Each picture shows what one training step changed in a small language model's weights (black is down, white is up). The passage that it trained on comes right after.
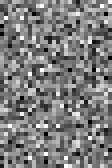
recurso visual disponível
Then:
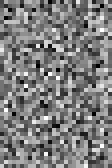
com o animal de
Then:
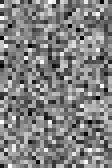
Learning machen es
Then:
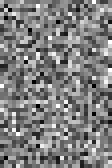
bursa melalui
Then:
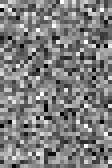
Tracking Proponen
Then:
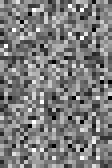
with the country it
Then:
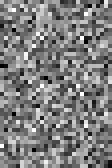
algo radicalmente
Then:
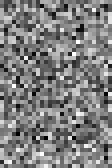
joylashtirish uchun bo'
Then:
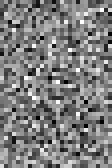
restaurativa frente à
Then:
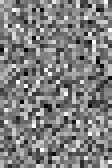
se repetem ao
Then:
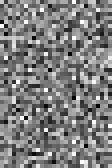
– adverte para o
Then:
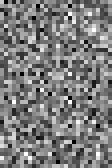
yang mencakup strategi
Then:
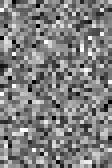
eine Bratwurst zu
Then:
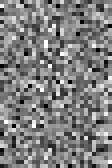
arbeitete er als
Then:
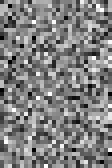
30 adet anahtar
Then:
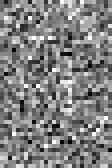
Cidades Inteligentes.
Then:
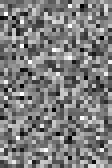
командной работы.
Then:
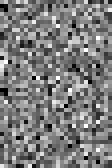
identificadas son resultado del
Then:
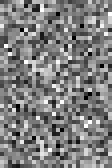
ular bo'yicha ish
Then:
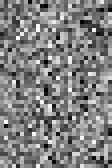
Bu borada shuni ham
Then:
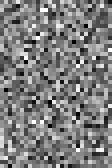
de casos e seu
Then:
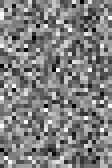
A.T. – Doctor of
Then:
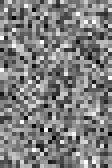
A, Vidauble
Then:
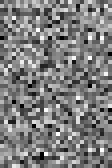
а также специфика
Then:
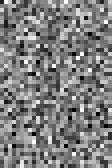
neste período.
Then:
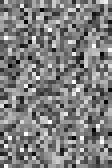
l'écart important entre
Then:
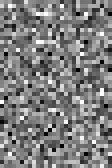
Zusammenhang zum
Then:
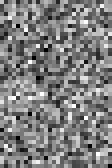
da uno dei due
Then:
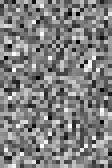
²⁰ La disciplina
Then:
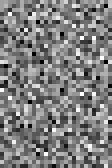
het kader van de
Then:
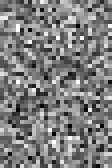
natural, origem
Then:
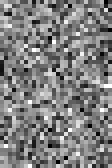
UN Conference on
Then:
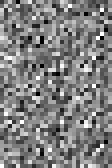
lavagem. O material
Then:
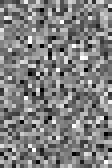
0,8 Paris XII
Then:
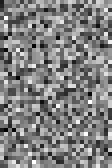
что обеспечение национальной
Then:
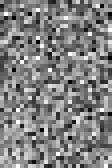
NO BRASIL:
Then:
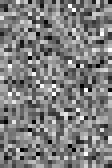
considerada oficialmente a
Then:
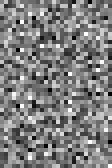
модели аҳолини
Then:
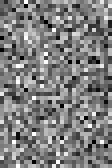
de las competencias. De
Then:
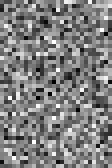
conforme a Figura
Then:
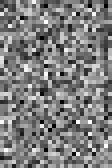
є випадки,
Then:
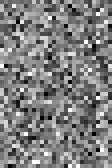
ҳолда тегишли
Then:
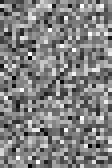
текущее время
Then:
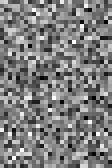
naturaleza, como lo
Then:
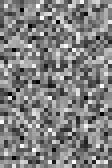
малого бизнеса
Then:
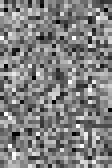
- кой, какво,
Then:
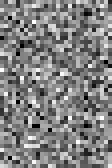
kamaytirishga yordam
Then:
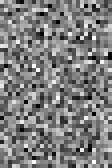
les sectes vont tout
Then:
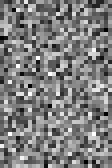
más consistencia, pero
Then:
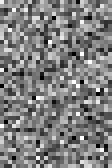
narrativas e
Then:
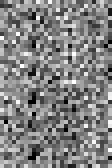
लोक का
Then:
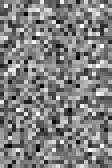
Sistemul vocalic
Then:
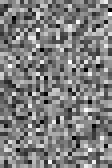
primeira década do
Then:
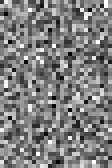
Lambesc (13)
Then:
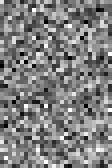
A model of destination
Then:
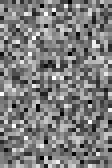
успешной организации
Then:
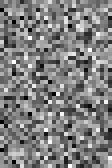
4. Xolmatov,
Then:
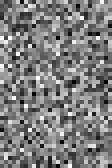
locais. Assim, as
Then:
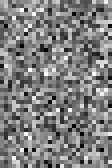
arte e feito
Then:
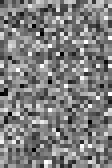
организация высшего
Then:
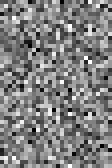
Universitarios. Revisión
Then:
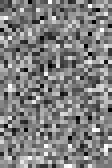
аспекты. –
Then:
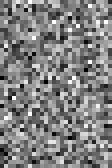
музыкального образования
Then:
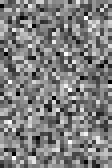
tanto, es preciso que
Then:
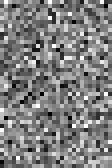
colocados em prática no
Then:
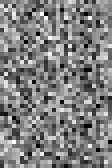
hamda qonuniylik va
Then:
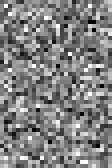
Ciencias Naturales y
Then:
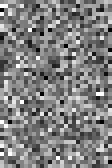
of Ukraine,
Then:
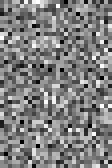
1955). The painting
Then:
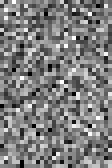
la question de recherche
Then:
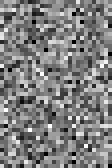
à fournir leurs
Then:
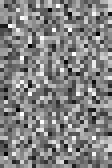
turdagi ustunlar
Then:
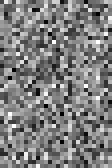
Herald of the
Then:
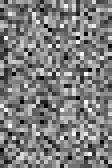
perangkat apa yang
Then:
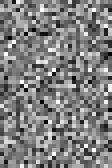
declaración de alerta
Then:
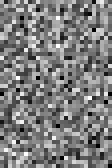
la revista francesa.
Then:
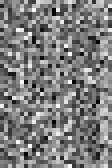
OF CLINICAL
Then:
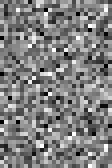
Мозговой штурм
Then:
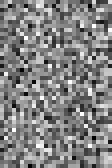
organik birikmalarning
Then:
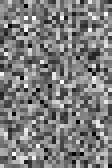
de teama de ceea
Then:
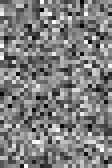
Karl Vernike
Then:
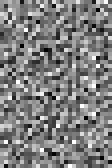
se utilizam para a sua
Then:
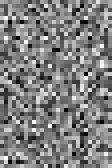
parda parasentezi va
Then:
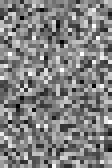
tushunchasi tabiat
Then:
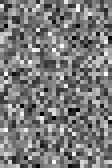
бўлган ишонч ва
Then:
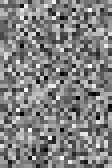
a falta do sentido.
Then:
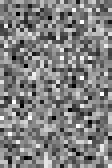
инструментом для оценки
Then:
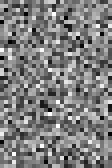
care centers. It
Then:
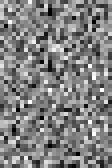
φ – угол
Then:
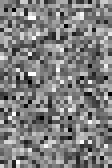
голени - это:
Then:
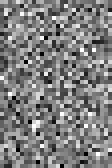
do proposto trabalho
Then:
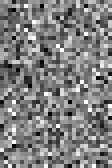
cambios significativos en
